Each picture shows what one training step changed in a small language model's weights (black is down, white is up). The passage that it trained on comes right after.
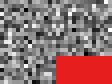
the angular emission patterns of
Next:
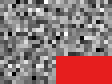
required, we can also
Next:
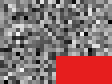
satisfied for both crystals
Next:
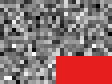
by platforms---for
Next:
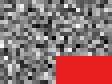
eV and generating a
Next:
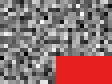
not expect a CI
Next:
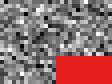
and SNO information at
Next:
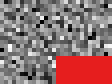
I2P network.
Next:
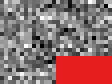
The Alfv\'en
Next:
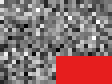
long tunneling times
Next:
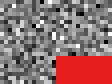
nm. Upon cooling to
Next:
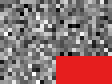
training effort but also the
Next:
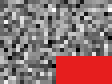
sections close to the
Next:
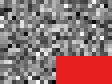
``Type II''
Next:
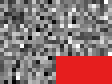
the detector improves the
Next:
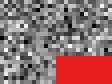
an extended unresolved
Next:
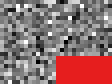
field equations,which holds
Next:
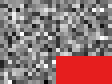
Figs.~4 and 5
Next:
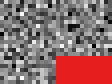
In order to test the
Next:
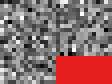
the bin 16 seems
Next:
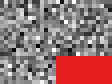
theoretical lens for our
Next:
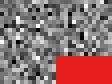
the only free parameters of the
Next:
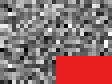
E>0$. The energy
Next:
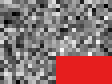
with $T$ taken to
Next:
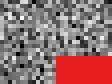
with the transverse motion of atoms
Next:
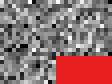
bar represents the PDF
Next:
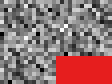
NM}$ site.
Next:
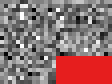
is more resilient to
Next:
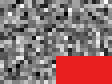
have conducted a
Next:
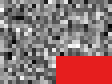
was similar in magnitude. With
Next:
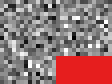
spectrum with only one continuum
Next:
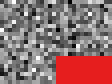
sharp change in
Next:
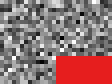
we consider an important in applications
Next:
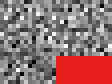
energy, enrolling
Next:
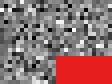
tests [10] the
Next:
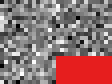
represents the moving particles'
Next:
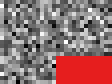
dc magnetization
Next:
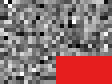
the tape which was already
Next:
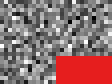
semantic corpus
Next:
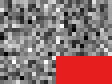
is significantly higher as compared to
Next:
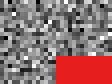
tangential components of electric
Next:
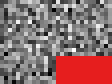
quantitative comparison to the
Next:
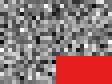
assuming a different uncertainty relation
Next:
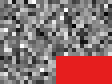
\dn\ window
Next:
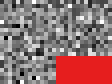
fractional regimes.
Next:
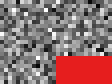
energy. The ejecta
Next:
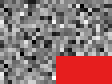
exposure coverage,
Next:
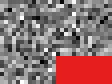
of the dimer.
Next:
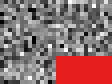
is not really affected
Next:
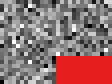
disagree with the data
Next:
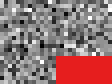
by considering the extremum
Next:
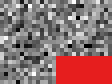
conveniently presented as a
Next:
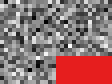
final answer.
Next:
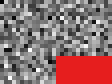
concave or neither
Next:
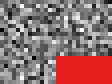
between the transmitter and
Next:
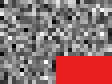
different, based on their different
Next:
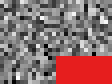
the cloud accentuated
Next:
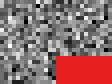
property that the arising
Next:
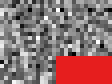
which also serves as the
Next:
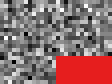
geometry. Jones \&
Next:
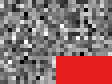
unexpected impact on
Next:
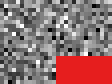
density matrices. This allowed
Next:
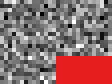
the HR diagram and their
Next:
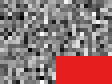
they assume that the offset
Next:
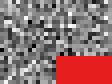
leave the gate without
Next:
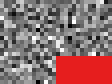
the particle, that moves
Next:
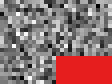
an average cost of
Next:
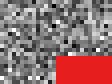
qubit system. The Bell
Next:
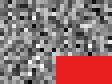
+ \nabla \cdot
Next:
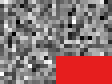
the specific weightings and source
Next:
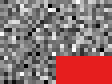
2})$ and the prediction for
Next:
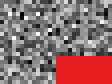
five operators which are of
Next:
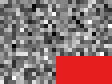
constraint compliance and
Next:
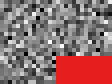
w_n$, which does
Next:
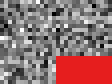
vector $\mathbf{b}$
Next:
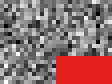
chameleons from the
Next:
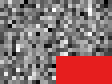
the Jacobian matrix
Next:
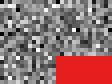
supporting arguments for
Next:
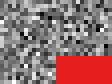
and the ability to
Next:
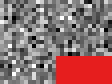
stellar growth, the wind
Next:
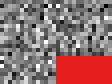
factor, $a$;
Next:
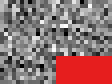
time (the moment of
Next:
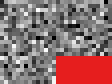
$$ To count the
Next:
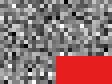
next section. Similar applications
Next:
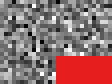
& Band+BB
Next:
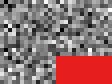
peaks (see Figure
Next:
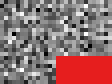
metallicity stars.
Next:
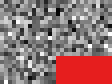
as a group because the information
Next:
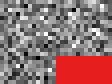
data and ideal random data
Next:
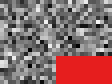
Spiral structure in galaxies is
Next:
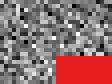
and operational risk
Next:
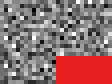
the committor can
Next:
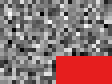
region in which our analytical
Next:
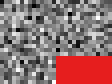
considering the actual distances
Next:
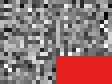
are the energy separations with
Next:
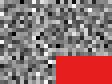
encountered for Au
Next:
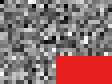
These HD vectors may
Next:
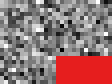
high field applications. To
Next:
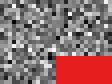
charge-to-mass ratio
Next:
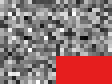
extra contact
